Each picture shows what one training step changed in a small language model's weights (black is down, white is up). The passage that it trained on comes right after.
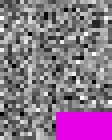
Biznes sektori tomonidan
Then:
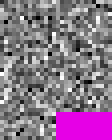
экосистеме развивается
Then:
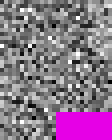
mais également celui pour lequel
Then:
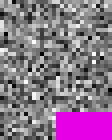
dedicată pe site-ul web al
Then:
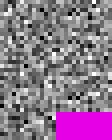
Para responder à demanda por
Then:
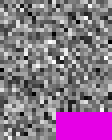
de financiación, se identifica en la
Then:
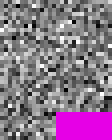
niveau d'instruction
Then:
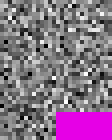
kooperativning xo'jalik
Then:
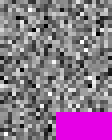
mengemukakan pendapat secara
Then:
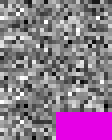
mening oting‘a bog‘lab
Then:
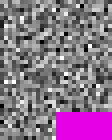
цьому для визначення стану
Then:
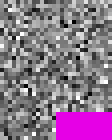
háború alatt,
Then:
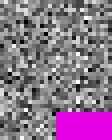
yuritilgan. Ilova
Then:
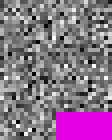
адаптованих навчальних
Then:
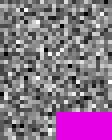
In this study, citizen
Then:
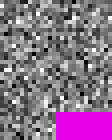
alta capacidad térmica y se
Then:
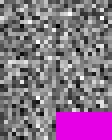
siete años en Japón,
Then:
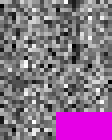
va bu ularning yashash tarzi,
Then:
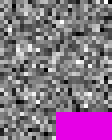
baholashga asoslangan bo'lib,
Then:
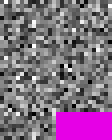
студентам оказалась
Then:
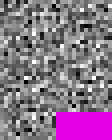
[5] указывают, что
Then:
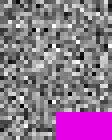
Índice de Populismo de
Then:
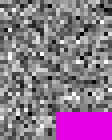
e o perfil do paciente. No
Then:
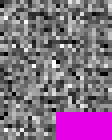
öğrencilerden anlamlı olarak
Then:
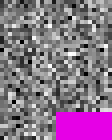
significativo viaje por los más
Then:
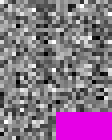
sorumluluk alarak
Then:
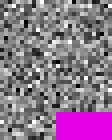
obtenidos por Adetuyi
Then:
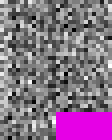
і свобод людини,
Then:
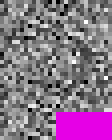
TREVISAN, CM;
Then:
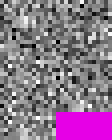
la eficiencia de extracción
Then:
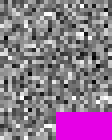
mekanı olan bu han,
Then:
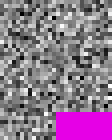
svetofor, GPS,
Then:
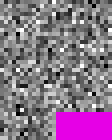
Erkin va farovon,
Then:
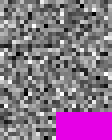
получил 2 номинации –
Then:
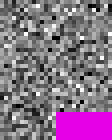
с. 8. Кравченко О.
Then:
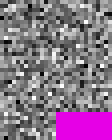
(verlies)? Deze vraag is
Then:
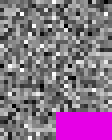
Lise ve altı Lisans Y.
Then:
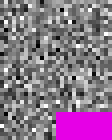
da área da saúde colocarem
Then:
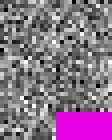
coordenadas, enquanto o
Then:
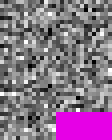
J., & Hasanboyeva,
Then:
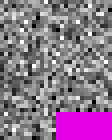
unidades de ensino e dos sistemas de
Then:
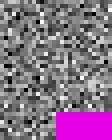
штат учреждения
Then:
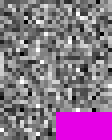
target tanggal pasti
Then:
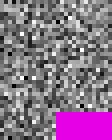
disturbi alimentari; r)
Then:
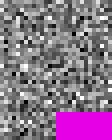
ichida uning sifatini va
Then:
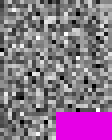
dos estudantes de ler o mundo com
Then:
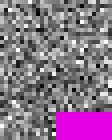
vista personal. Como me faltan
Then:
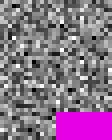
of pedagogical workers.
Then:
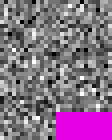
[= Open Education and Learning
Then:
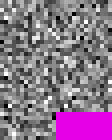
la reflexión y planteamiento de
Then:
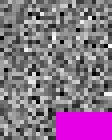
мақсадларда ишлатиш
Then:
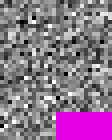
intenção de formar crianças
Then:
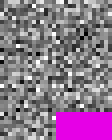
um conjunto de outras
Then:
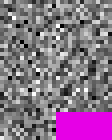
mos ravishda aniqlanadi.
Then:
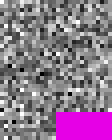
Seu *corpus* de
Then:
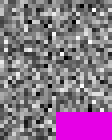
и сочетанные переломы
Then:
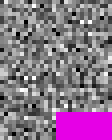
v reviji *Scientific
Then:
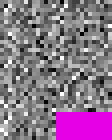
она желала стать его
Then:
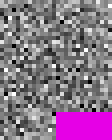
pode resultar em uma sensação de
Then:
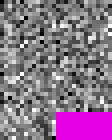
la toma de decisiones informadas para
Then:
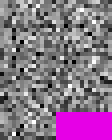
- E'tiborning kamayishi;
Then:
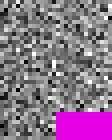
масалаларга татбиқини
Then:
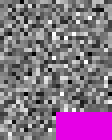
аппараты лёгкой
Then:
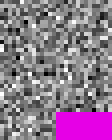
slovenskem prostoru
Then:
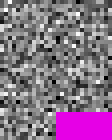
Bu bilan u o'z harbiy
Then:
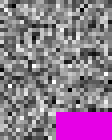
almashinuv markazi
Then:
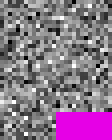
curso, actas de reuniones,
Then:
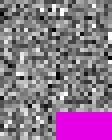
материалов разработана
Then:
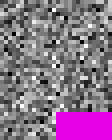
от понимания механизмов
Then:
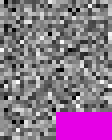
ишлов бериш; Миллий
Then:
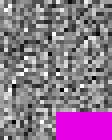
и модель производственного
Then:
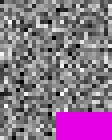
П. І. Костровим для
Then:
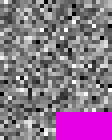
fikr yuritishni boshlaydi
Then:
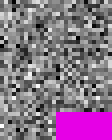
documental cujas fontes foram
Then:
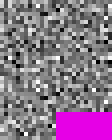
проводятся на основе
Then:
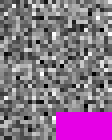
олиб келади. Бунда
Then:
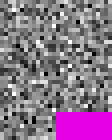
of the self-excitation process
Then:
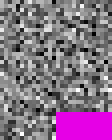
gelebilecek herhangi bir
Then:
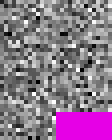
nada, um apaixonado pela
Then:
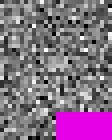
ва инновациялар вазирлиги
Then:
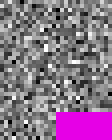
pod obsh, ped. D. C.
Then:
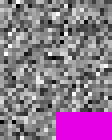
To'xtasin Jalolov
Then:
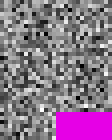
Vergleiche [MS Team;
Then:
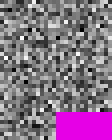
HISTORY OF WORD
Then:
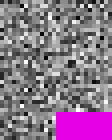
ijodkor) ingliz tilidan
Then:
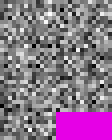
qanday xastalik
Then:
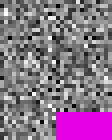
(desde o nascer até o
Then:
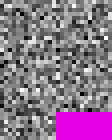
salvaguardas frente a estos
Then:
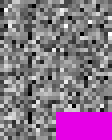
творчества. Ключевые
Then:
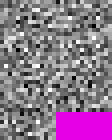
e abundante de solução
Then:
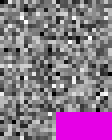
Publication** : Professeur
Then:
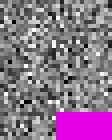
years until March 2023 with
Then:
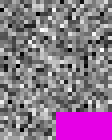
інклюзивні стратегії
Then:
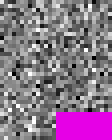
para su consumo, cosecharon los
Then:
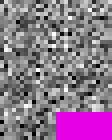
do segurado especial, podemos
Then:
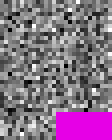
to conduct linguistic
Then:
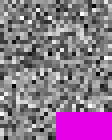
estabilização, na baixa
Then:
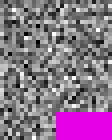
синтези кучли портлашга
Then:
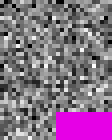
é correto afirmar que todo o
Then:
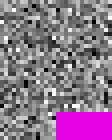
aktuell noch zu frisch
